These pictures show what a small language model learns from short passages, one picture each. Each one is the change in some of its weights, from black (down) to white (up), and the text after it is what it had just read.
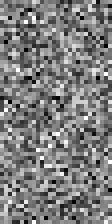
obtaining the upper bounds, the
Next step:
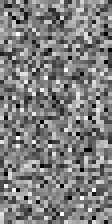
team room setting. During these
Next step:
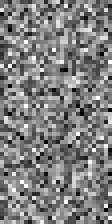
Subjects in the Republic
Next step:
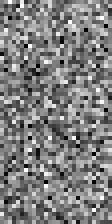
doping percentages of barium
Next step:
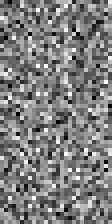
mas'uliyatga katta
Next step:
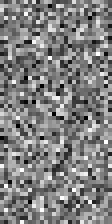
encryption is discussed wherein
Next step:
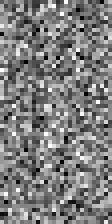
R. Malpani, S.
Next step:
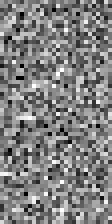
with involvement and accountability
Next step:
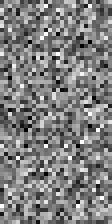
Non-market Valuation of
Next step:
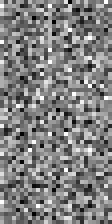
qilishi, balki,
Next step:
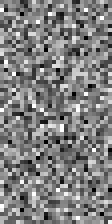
This also reflects in the market
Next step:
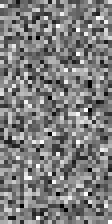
(fully degenerate) model
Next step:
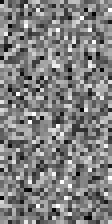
bilan tanishtirish
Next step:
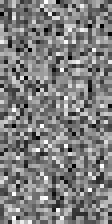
simulating Cartan trajectories
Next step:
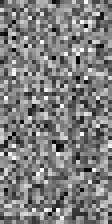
$n$ a non-zero
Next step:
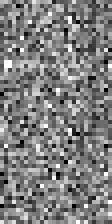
systems[20]. In our synaptic
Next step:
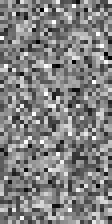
dados necessários para uma
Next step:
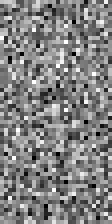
construction. This means that we do
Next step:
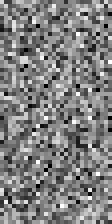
are determined by the dressed
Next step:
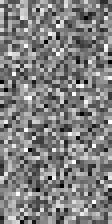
3. Related Work Xu et
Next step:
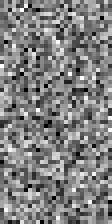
variation. We consider the simple
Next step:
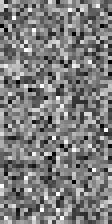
related to the $1/c$
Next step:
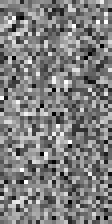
move up one layer and show that it
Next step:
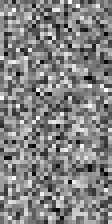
тренера: в 2 т.
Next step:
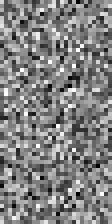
0 AD, LRI,
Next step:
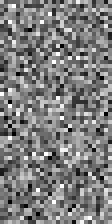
labeled by $k_y$,
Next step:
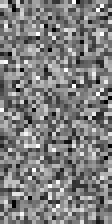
traditional analysis {\em \`a
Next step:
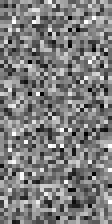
2005), the IRAS faint
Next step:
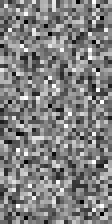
Colourless viscous
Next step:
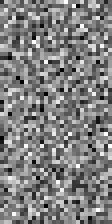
the northern Hubble Deep
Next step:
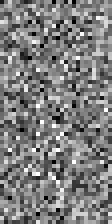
\t{meV}$ for the
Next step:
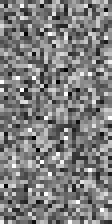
eye rotation axes,
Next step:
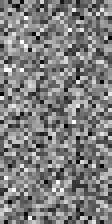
Log S (ESOL)
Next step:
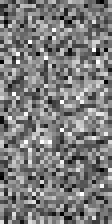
nie dłużej
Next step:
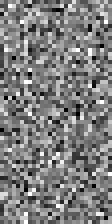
very small $\alpha$ conventional
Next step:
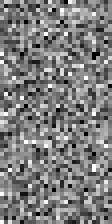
aeruginosa* after
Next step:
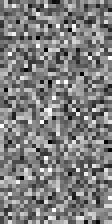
de navolgende recente
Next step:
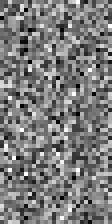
This paper is mainly concerned
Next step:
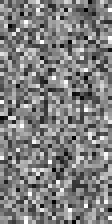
rejalashtirish va amalga
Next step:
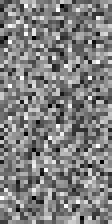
it is necessary to choose
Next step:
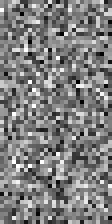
consists of a PXIe
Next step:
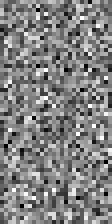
mg/L before blood
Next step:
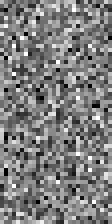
well-studied. Several
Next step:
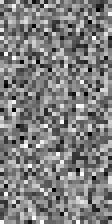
conducted in a hybrid
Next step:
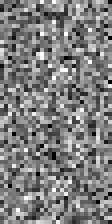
delivery . ##
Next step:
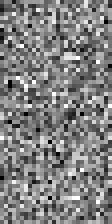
às situações
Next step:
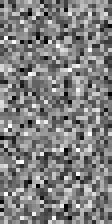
tarbiyalashga yordam
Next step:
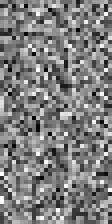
function(s). Examples of
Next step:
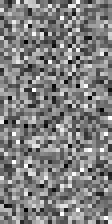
{Nag},\ and\ \citenamefont
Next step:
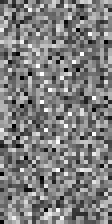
Millares Carlo,
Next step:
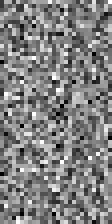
em busca de maior
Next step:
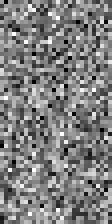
Check all that apply. -
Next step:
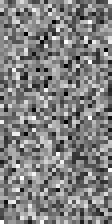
machine are many and are shown in
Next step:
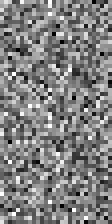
this article. There are
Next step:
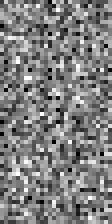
% Образец
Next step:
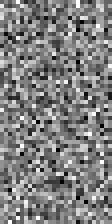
mechanical resonator device
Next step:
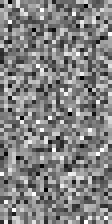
In this appendix, we provide an
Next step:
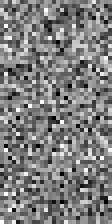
место национальным
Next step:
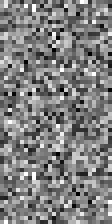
the organization of physical NPU
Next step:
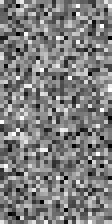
[Zurita and Baloian
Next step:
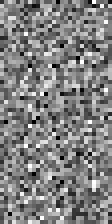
do contexto que nos aflige
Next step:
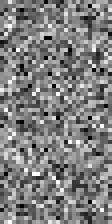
\cite{selym}) near the
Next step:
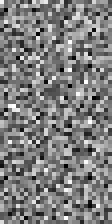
joyida qo'llanishi
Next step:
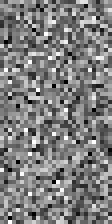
atendimento na rede de
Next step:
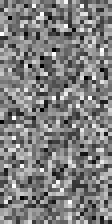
but still allow some chance for
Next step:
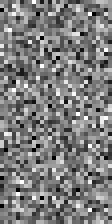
Scheme 21 linalool
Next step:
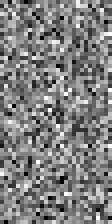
the distance estimated by type I
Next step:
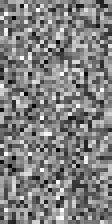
y Computacional, Universidad de
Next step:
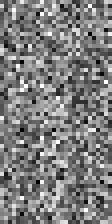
dimensional complexity without a loss
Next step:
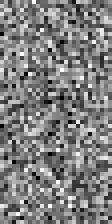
a consumer perspective that relates
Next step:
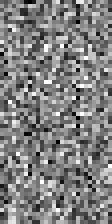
Seed Becoming More
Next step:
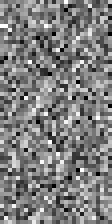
was that teachers were able to
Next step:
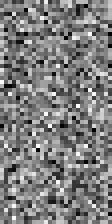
and significant aspect for creating the information
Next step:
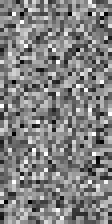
Según el proyecto que
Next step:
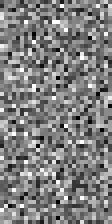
of Northern Ghana.
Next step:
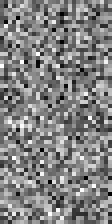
approximate the actual antenna
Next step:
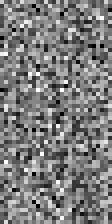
be able to ask general
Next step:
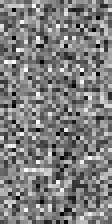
afhankelijk mag worden
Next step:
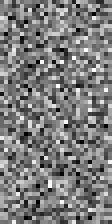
optoparaning diodli
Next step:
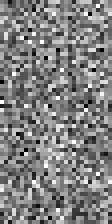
phase-separated morphology,
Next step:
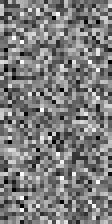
the two methods of anesthesia and
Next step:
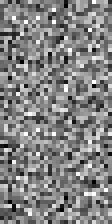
ham tarixda chuqur
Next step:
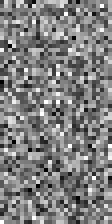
involved in the OAA's
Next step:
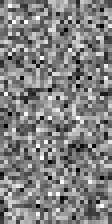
dB (class D). However, for
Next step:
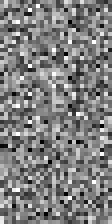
paper “QCD analysis of the
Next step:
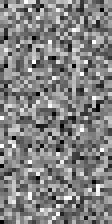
lo tanto, el instrumento
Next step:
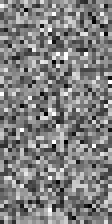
when compared to alternative.* -
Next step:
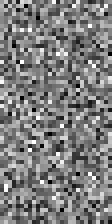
background particles arises from
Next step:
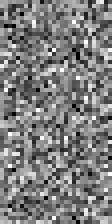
and depressions. 2.
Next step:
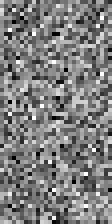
cancellation of singular terms
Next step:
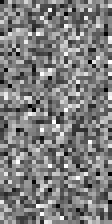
In both cases, the common set
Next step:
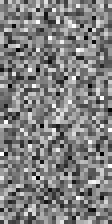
hub for technical–productive
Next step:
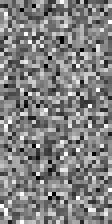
Os autores relatam
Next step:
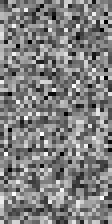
seniors doivent non
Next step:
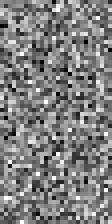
improved field equations: {\it
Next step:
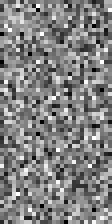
sua imagem e com a sensação
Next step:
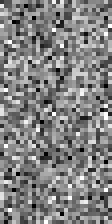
качества, такие
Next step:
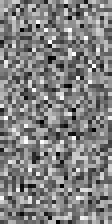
series [14], demonstrating that the
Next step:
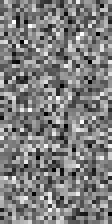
area. Out of the 338
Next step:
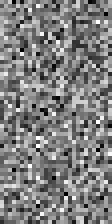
under harsh conditions.
